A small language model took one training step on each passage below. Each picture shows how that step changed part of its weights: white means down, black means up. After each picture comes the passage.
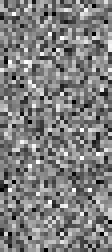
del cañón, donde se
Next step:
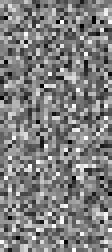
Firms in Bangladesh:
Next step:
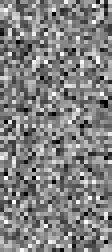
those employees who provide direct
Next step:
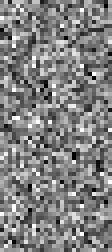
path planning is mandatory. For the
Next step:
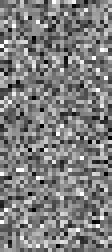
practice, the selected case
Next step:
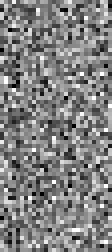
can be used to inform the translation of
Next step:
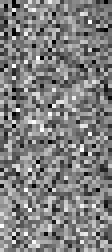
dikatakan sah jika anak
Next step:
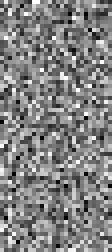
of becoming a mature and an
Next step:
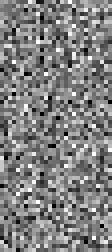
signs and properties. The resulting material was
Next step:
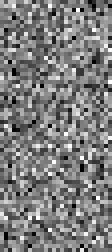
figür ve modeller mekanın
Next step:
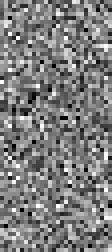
EGRF Epidermal growth
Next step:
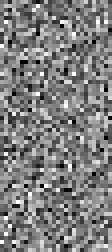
enfermagem de unidade de terapia
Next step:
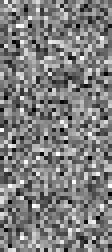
profitable companies, which aligns with
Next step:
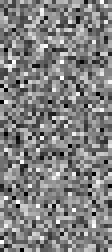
various socio-economic activities
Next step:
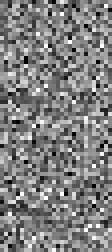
doktori (PhD) hamda
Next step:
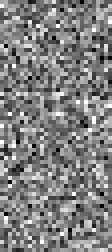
each with its own leader, no
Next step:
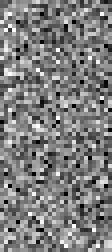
котором специфика
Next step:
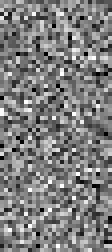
order which results in the reversals of the
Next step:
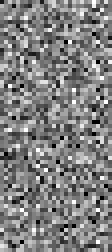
internet connectivity. With
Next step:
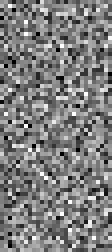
Outputs – Immediate
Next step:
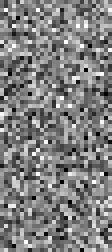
some Wuzhen pian copies were also
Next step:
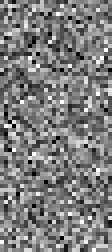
legal; - lipsa unui
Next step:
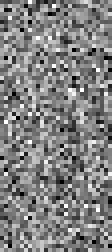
interesses estratégicos.
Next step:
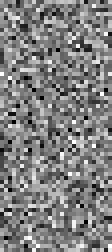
C-sections. Finally, by
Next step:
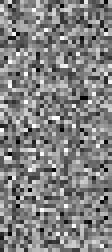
Shu o'rinda, ilg'or
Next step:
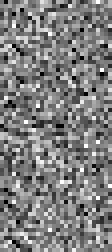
тому, щоби з часом
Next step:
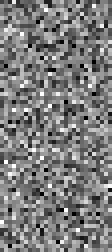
berilishi tahlilga
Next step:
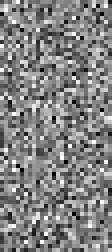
o vivido e o percebido
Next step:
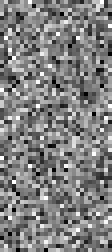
the nurses was poor; only 32
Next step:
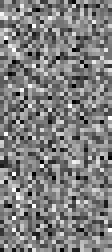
Monografia – Centro de
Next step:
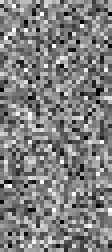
atuais e que, portanto,
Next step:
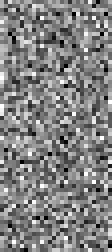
method (AASHTO 93).
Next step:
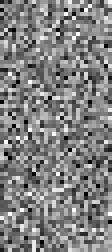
provide equitable dividends to all
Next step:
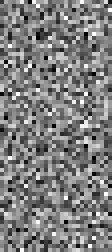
Green Life Hospital,
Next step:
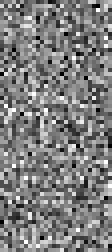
reestridan chiqarish
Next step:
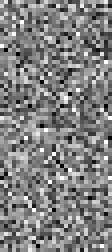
(nutritional rehabilitation)
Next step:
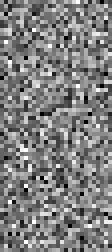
een wijziging in een
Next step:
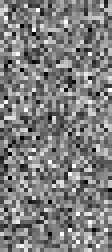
Ahluwalia, A.,
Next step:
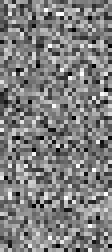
interpretation. It seems that
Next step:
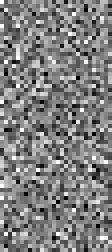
етап важливий як
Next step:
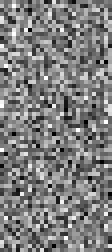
bir olimlarlar tomonidan
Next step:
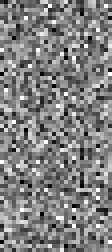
balki amalda barqaror
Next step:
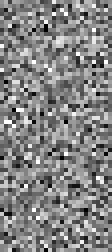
patients with previous CVD without
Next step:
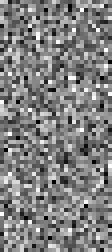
and the control group was made up of those who
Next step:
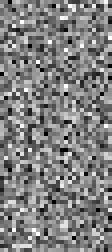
$P_{\text{trx_in}}$ used
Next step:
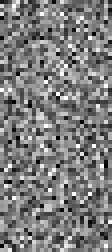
için, etkili liderlik
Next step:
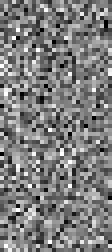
ini digunakan sebagai data
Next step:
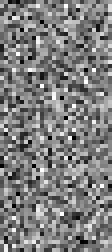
be used to test theoretical frameworks of
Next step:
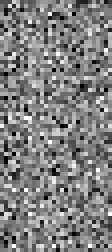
boshqa tomondan esa, bu
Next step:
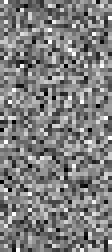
5 hours with occasional
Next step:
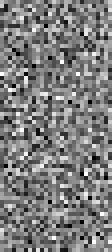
Hazard quotient also falls under
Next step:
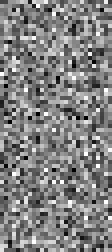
Ğaz, úyrek
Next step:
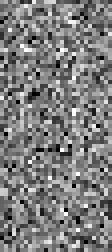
then cooled and poured into water
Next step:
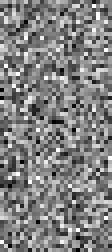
educativos. As Tecnologias
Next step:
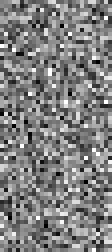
has goodness of fit and is
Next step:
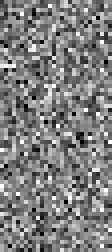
to red cell parameters on automated
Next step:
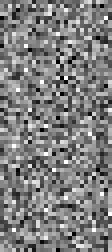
tizimiga ham yangi talablarni
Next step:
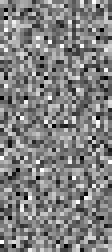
in terms of unmet need and the
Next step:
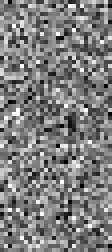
Infiltration of air from the ground
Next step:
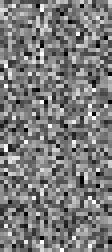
требует получения
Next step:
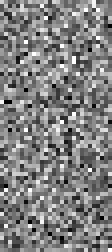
предприятия [1; 6].
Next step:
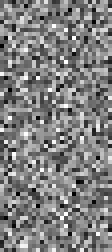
тайёрлаш, сарпо
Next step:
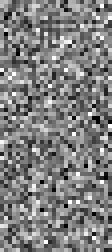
million copies [2]. In
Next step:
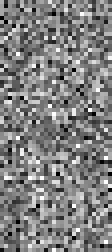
of the disease, the level of total
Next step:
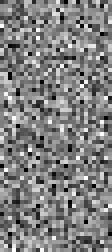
1.18. SEM observations of the
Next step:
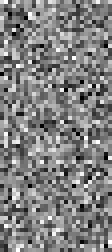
т/га) і BARI
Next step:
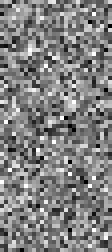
typically associated with oil or
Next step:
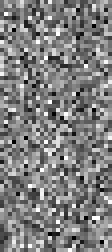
случаев альтернативные
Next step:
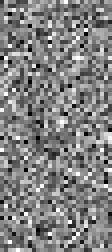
Griffith S, et al. Time to
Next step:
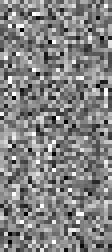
como su portavoz ante las
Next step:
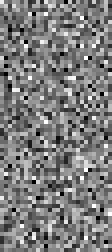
Binali*, *Ahıska ve
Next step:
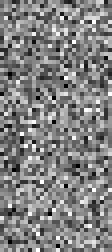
6. Guirguis, M.S.,
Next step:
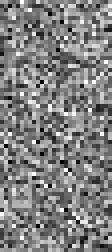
Dinh, C. B., Stowers,
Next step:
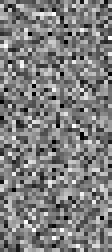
inclusive design I don't see
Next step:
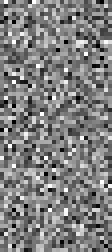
architectures. Ensuring
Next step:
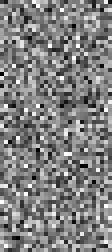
inventario: "un quadretto
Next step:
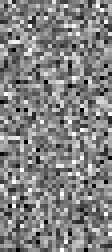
individual domain or in the analysis of the
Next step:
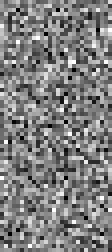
côte de porc SA ne
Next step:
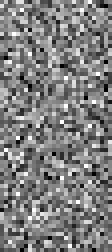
explica la Declaratoria de
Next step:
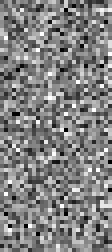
passando inúmeras horas em
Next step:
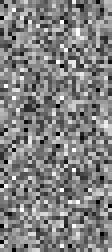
radar polarimetry and
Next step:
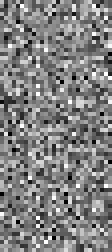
Table 2. Network parameters of
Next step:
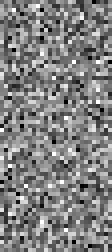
Thus, the conducted studies allow us
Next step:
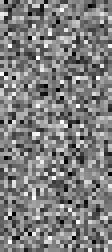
стоїть у містах та
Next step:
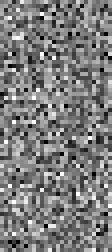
aniqlanadi, muammo yechiladi
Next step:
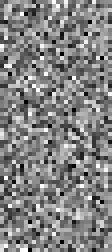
register` 2. Entrez
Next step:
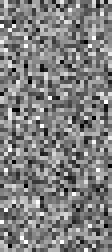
Bu o‘qituvchining
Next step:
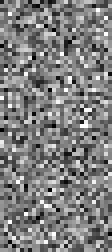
yoki voqealarni rasm
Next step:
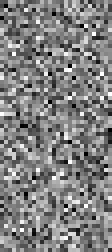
vector to store these random
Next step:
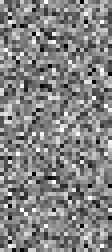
Income Level Less than
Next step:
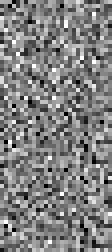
patriarchy targets a
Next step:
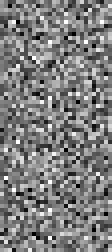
trebuie înțeleasă
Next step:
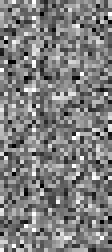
люди різних культур,
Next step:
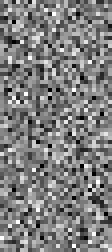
de archivo o bien como la
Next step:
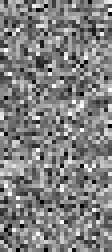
This resulted in features classified by the
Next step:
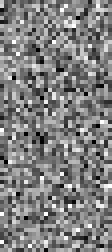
with different painting styles [9], and
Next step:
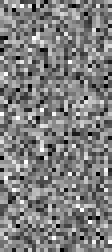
to promote Algerian handball
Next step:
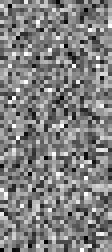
maktabga tayyorlash
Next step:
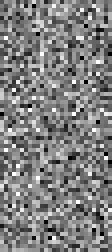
outcomes, the presence of inflation has
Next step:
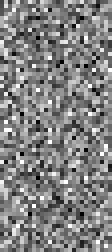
8- شرح الرضي
